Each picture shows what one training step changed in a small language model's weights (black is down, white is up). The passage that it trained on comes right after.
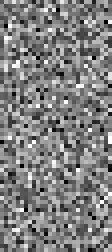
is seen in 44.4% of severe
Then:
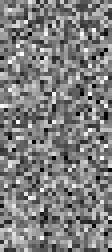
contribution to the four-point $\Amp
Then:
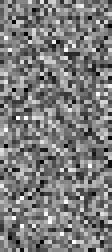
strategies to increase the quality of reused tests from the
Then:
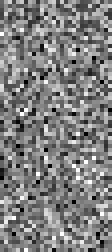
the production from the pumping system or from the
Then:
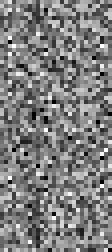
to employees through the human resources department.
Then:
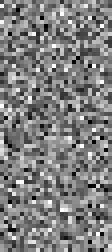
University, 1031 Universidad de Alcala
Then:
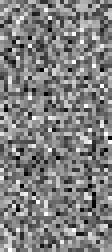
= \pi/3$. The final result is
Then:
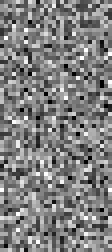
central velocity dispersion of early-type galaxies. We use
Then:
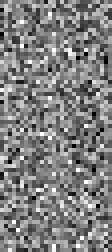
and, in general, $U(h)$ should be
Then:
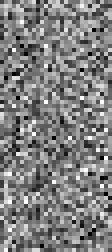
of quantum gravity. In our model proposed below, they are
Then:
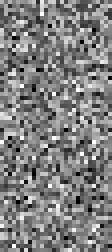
verified for Lie algebras:
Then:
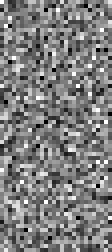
in the microstructure of OESD (2010)
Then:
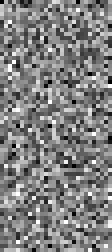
place and discourse deixis affect meaning and
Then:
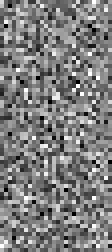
in high Galactic latitude regions
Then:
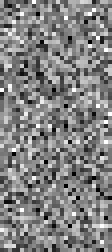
by Zeeman splitting to ensure that it
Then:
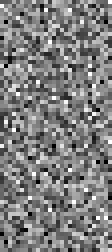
and Selection Operator (LASSO)
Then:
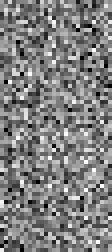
can better relate their own expectations to the programme
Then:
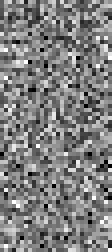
the economy may be extremely difficult to achieve without
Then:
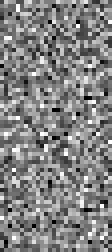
value of $(J-H)$ colors of K and
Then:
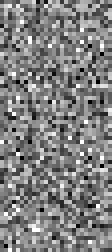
of dispersion plots in Figure~2b reveals
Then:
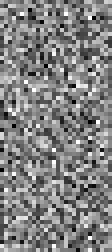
injections in different forms and
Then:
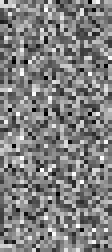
new and/or more complex models for dwarf
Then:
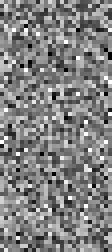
were evaluated. The objective of this study were to
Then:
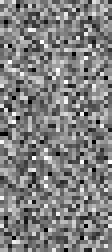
\theta)$: \begin{equation} \vec
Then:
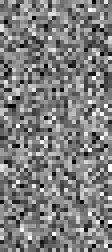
Introduction “Attempting to reform
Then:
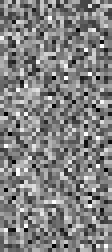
make sense of these patterns and determine whether they allow
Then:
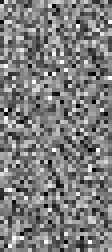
in theory. Using this system and colour that corresponds
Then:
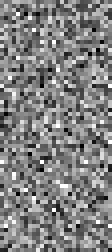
respectively, Ω is a bounded subset of
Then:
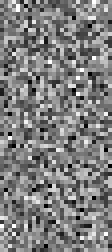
finite number of lists. This set-up generally
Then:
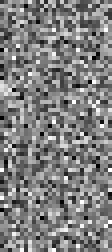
sources are selected not only for scientific validity but also for
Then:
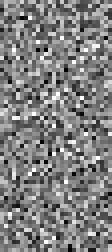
which had the maximum z -value in the
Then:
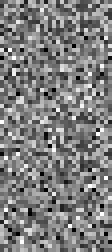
Horticulturae, 275:
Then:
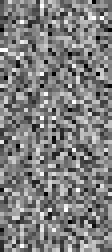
bilby: validation and application to the first
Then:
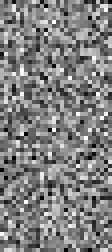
of the current field borders, the remnants
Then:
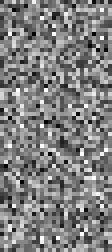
stranger influence of Human capital on Total
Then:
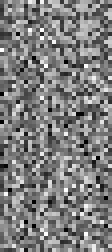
encode space by regarding this space as a
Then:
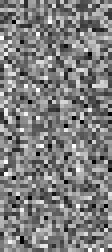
same size is prepared. When the index values
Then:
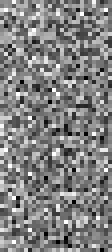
x_0)^\alpha \right)^{\otimes
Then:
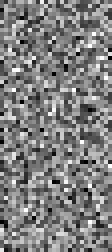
predictor, we estimated a beta weight in a linear
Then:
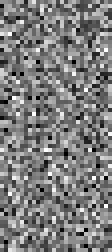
Euphresco) Surveys and
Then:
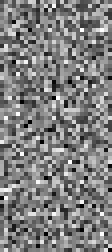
relationship, the metallicity-radius relation,
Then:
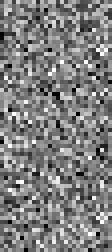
in Ibadan metropolis. 2.
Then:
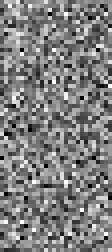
in two directions: First, we study the statistical
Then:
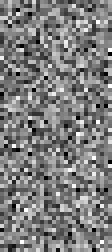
September 2001 flare} At the very
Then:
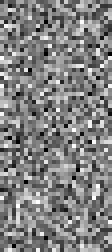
iron-sulfur (Fe-S)
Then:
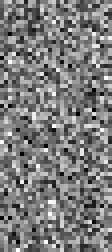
the employed secondary public schools'
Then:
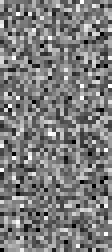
{\bf Step~5}). The location of the
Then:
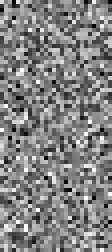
intra-modality random masking. For instance,
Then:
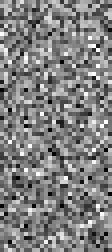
from historical observations. I. Renormalized
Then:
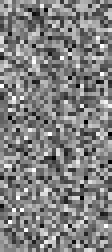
toxicity studies revealed that the test plants did not
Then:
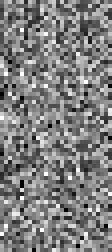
the statistics on the finest lattice at $a
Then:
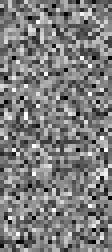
jets background. The Monte Carlo expectations
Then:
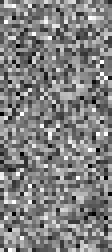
The production of fruit in Serbia is
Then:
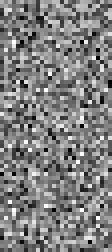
by a PHP script. The components of the
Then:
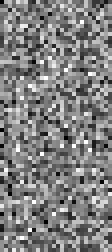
the slip walls. Consistent with
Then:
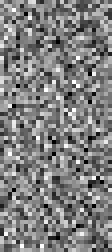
λ , both in conventional precipitation procedure and
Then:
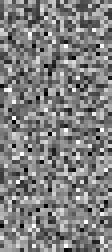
the growth regime V seen in the experiments. For mean
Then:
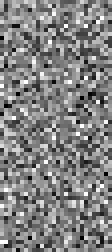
and $-X1$ in a duration
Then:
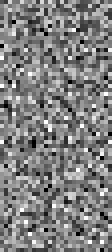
process may be very slow, and sometimes cannot give
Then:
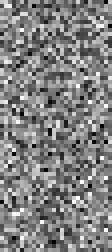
estimated (bold line) and true (thin
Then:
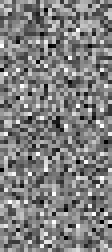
to 50\% is the ideal output of that process in
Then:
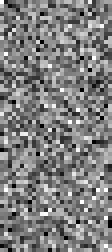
Cr~II and S~II are plausible
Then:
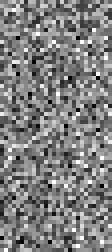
$R = 1.2$ and select the
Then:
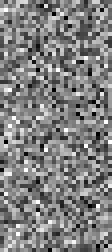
in African. Below is
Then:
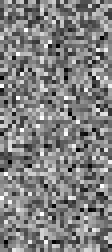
the progression of ALS. It arises when
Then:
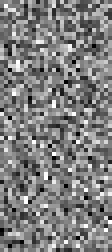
while its concrete realization is shaped by
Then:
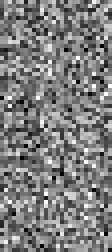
the traditional local architectural culture. The selection of
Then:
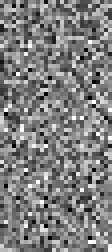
Paulista (São
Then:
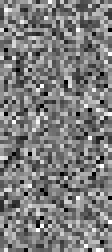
is used to compare models with $N$ and
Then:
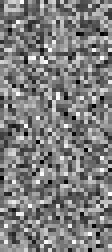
altitude dynamics depending on the true
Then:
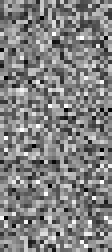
contributes an important component of the data processing infrastructure
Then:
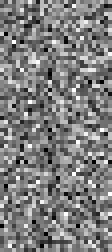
deposited at lower temperatures ($T_S
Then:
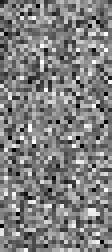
brief - The Iberian blackout gave
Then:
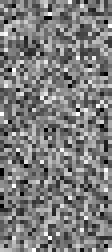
that support the findings of this study are also openly available
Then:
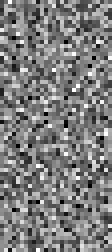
mergers and acquisitions (in the
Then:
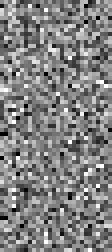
finds, that for \begin{equation}
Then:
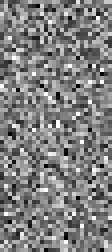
materials, film modifiers and
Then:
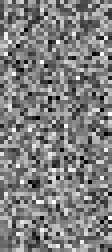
the hydration content, and the chemical composition
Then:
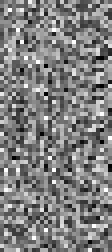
critical coupling. This can be explained by
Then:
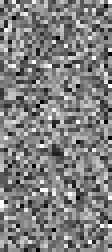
The objective is to enable universal
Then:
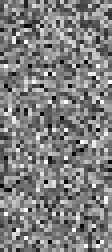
Ising model has a doubly degenerate GS
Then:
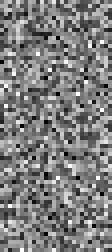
be there to account for the experimental findings, even if other
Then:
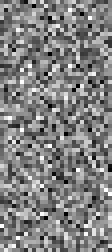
membranes were obtained from Millipore
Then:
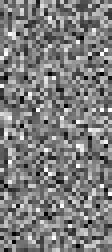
demonstrated an increased speed up for larger thread
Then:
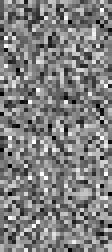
the three stationary points which correspond to the
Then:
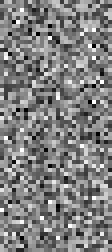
learning techniques, particularly the gradient boosting regression
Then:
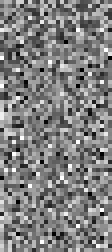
these, 875,644 were those for which both
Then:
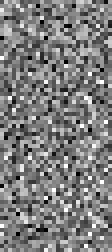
(4) Negativity theory (Anderson,
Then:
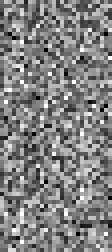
au. Gaia detected a visual
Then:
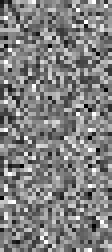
when the head in state $\vert l\rangle$
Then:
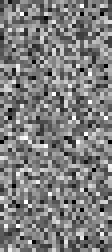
stop (sbottom) mass is $\sim
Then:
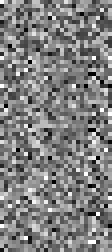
REPORT DATE:
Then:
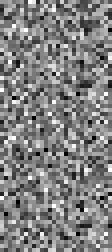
three steps. A. Step One
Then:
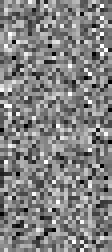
guidance, (c) ear fixation On
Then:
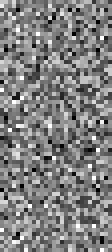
of Physics, Stanford University;
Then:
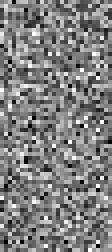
that MBFC assigns to news
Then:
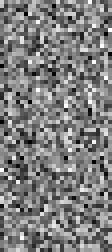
a Committee or Authority) or
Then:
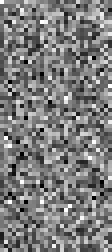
the breast by hand expressing (or using a
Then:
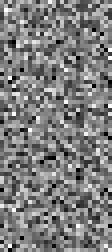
is due to dissipative processes which are rather fast
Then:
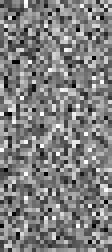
Compton polarization should dominate at higher
